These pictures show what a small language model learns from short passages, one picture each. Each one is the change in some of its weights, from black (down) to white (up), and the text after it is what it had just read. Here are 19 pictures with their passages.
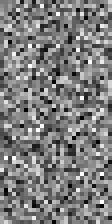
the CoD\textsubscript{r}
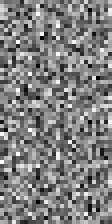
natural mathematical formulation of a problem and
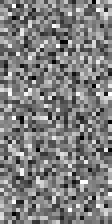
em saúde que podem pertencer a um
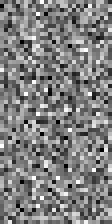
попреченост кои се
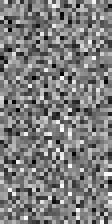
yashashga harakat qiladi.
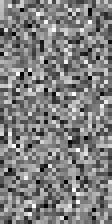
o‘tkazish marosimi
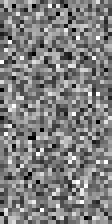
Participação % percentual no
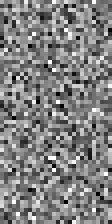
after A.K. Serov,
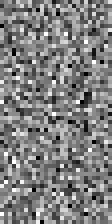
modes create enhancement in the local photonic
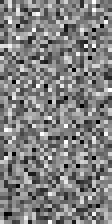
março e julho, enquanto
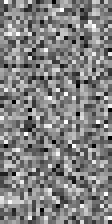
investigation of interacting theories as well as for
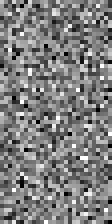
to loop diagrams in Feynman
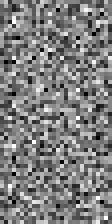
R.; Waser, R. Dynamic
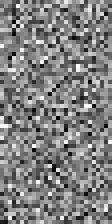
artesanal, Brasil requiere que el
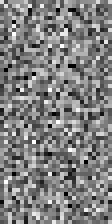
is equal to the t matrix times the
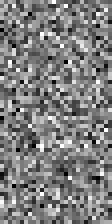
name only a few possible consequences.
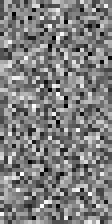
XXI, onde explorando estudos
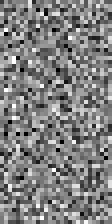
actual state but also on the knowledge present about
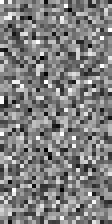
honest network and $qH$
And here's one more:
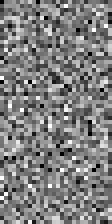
channel saturates, e.g. the
